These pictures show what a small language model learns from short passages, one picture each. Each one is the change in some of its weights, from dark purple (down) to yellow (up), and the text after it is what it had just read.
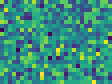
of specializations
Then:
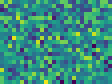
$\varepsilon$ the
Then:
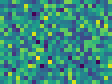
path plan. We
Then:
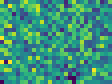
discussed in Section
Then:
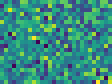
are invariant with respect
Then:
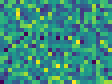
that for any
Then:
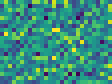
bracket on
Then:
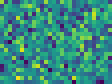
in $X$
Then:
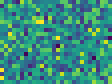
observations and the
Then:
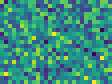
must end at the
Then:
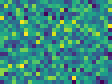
$u \in
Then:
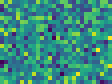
$\phi$ which
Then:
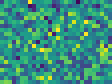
linear transformations}
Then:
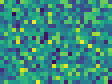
our assumption that
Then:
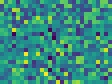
the metric which we
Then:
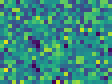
the flow.
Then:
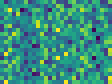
we deduce that
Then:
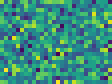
to the geometry of
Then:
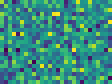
function. Each
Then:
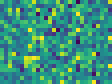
into superposition of
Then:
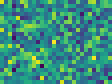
to cause the
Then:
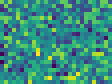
$\lambda$, we
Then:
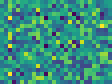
visible in
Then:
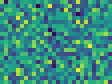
has genus
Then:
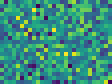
has the asymptotic expansion
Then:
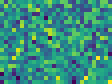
invariant, thus it
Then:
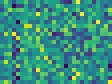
abstrait et
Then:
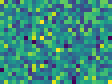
transition, where
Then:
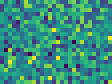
is probably
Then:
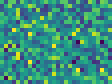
that, since
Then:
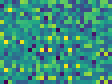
are interested in
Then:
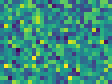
cohomology group is of
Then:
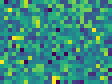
we need the following
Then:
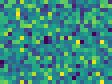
that $F$
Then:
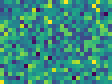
2$ such that
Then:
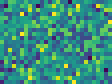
C under each
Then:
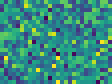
is a time
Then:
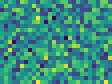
all being identified
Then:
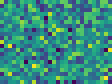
have the same
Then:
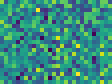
but for a
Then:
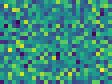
a locally positive
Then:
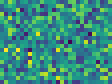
the simplicial
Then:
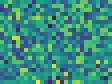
the assumption $\Psi
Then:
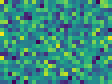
of overlay
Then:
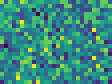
region shall be
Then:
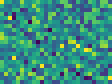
other words,
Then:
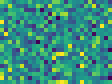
isomorphic as distributive
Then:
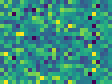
this inequality becomes
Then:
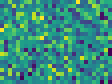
Then the geodesic distance
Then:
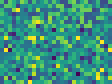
different point of view
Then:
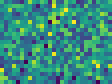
equations and an estimate
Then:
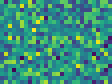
Now taking into
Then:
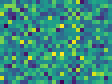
\neq w}
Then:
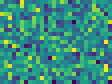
same survey
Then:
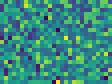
is the vector
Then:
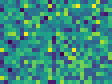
\}$ is the
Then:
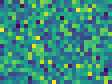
prove Theorems
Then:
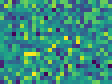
problem is to
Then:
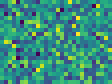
At the final
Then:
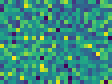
is said to
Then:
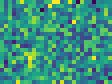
to emphasize
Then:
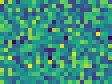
between local gradient
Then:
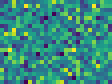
t) \leq
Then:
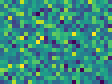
vertex $u$
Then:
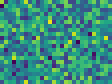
at which all
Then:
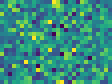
= \emptyset$
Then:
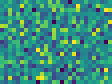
Test 7 &
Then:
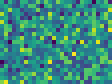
and $S$
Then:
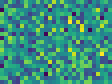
is primitive
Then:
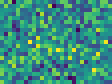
Lie algebras in symmetric
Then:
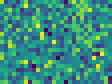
we formulate
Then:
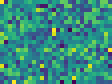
where $\pi =
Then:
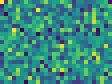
by the curve $$
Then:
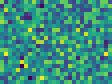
of Hong
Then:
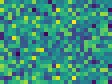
an elementary proof
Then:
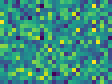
and related objects on
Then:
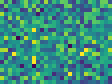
factors of
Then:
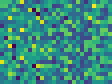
placed sufficiently
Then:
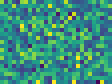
circle formula and
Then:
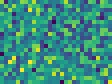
hand, relying
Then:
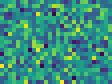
\item For higher
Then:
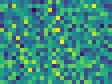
on drone
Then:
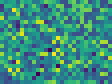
an exact sequence of
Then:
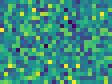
as one may
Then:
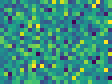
8, we do
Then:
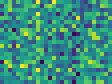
pour le
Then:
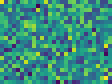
with the general case
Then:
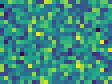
be computed separately
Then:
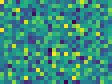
the asymptotic formula
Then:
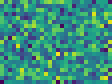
to the Riemann
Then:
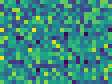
the set of fixed
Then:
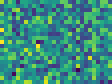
the gap containing
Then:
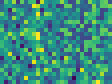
discuss some applications
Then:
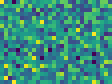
sum of a
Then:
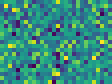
a Banach space with
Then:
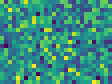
direction, to be
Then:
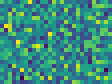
Recall the
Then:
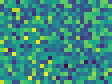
the statement of this
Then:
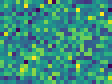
system \polymake
